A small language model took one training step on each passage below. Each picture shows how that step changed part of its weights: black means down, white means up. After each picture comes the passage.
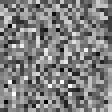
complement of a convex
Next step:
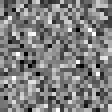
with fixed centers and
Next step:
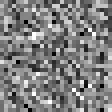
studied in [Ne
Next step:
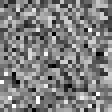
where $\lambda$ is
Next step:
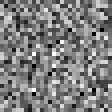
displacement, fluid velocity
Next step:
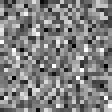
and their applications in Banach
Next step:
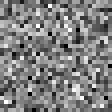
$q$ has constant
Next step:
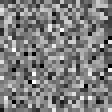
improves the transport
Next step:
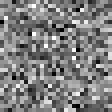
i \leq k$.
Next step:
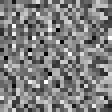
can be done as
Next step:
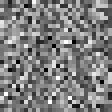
the optimal law.
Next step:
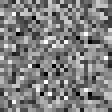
result. This allows us
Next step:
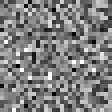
now estimate the last term
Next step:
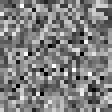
AI engine of
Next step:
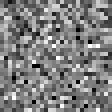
density theorem. For
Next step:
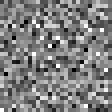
$\int_\Gamma g
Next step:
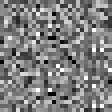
strict inequality follows from
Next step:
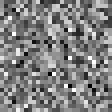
with increasing of time.
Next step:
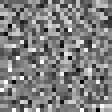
complex subvariety of
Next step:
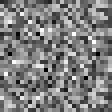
Y? The answer is
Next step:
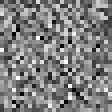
corresponds to the top of
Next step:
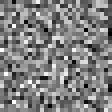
can conclude that the local
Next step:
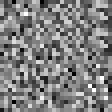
and consider the map \[
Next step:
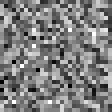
regular graphs to the
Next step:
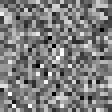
regularity. Moreover, for
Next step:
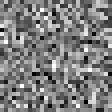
well even when the initial
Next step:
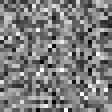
minimal, such that
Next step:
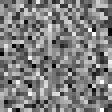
consider the standard homogeneous
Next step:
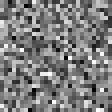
the nature of below:
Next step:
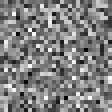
Theorem Revisited]
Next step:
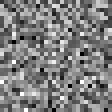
fiber space to another
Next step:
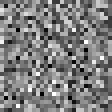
be in a stochastic
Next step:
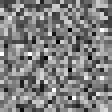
from row $a$
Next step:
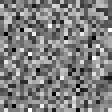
project was taken up again
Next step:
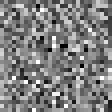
shows the approximations in
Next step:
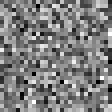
latter went through the
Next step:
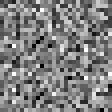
verify if the frequency of
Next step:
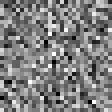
built an observer
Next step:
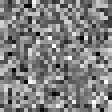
the canonical projection. The
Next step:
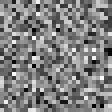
have the following properties:
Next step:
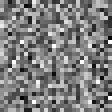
the transpose of
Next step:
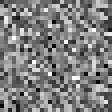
log return time series.
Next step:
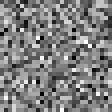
horizontal strip starting at
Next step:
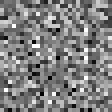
is well defined on the
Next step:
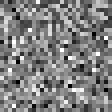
independent distribution over lifted
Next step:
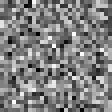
the previous paragraph.
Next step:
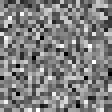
It implies that the matrix
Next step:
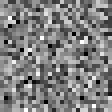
Let $Y$ be
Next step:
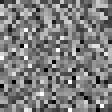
denotes the Radon
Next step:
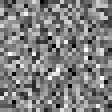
and its applications.
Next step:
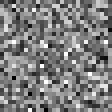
assumed to be convergent in
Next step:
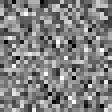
and remove them.
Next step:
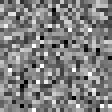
all univalent vertices
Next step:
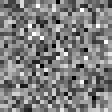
B\otimes \der
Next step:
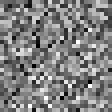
a skew-symmetric
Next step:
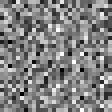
comodule for the
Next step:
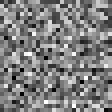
la mesure
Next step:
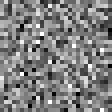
$f$, which
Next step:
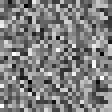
the unit ball in
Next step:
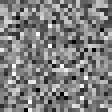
experiments were performed by
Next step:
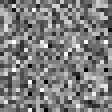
assumed to be a
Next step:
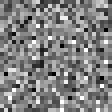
$\mathcal L$
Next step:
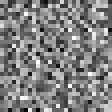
for the simplicity in the
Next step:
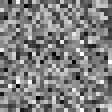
this question we consider a
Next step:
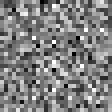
of MS type
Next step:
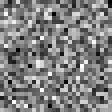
Linking of the
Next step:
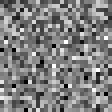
multiple velocities,
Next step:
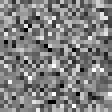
} \newcommand{\e
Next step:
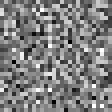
follows from the assumption that
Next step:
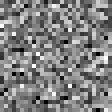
to the inverse system module
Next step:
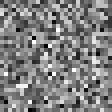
entry. A restricted zero
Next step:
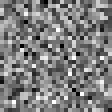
in the corollary. When
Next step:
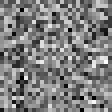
interest to consider the
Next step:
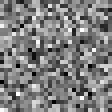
$k$ sufficiently large
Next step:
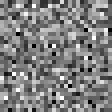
for us, the
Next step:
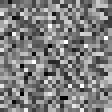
approximation method based on back
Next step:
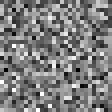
under the direction of
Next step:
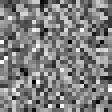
of vector fields tangent to
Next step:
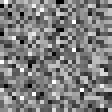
\right| \
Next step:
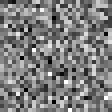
see what really
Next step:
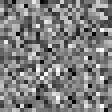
and {\em strongly
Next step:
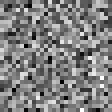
a singular perturbation of
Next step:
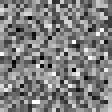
be one of its
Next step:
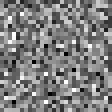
It is clearly convex.
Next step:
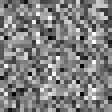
Math. Soc.}
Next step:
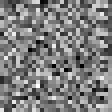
of the form ${\bold
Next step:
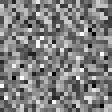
have found important applications in
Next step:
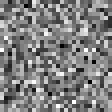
the $3$ in
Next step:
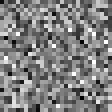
arbitrary set of elements $\{
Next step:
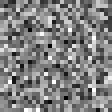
where an element of
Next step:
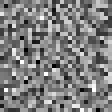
first term on the right
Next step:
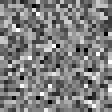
must exist some $$\bx
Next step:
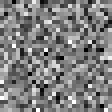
and \S2
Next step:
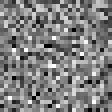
A spike is
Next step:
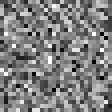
time and condition number
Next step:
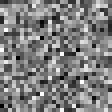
l'ensemble des
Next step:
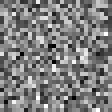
choice of $\sigma$
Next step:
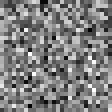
of different balls up
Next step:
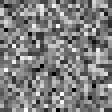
4$. Furthermore if
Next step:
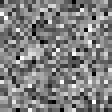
u, d_i
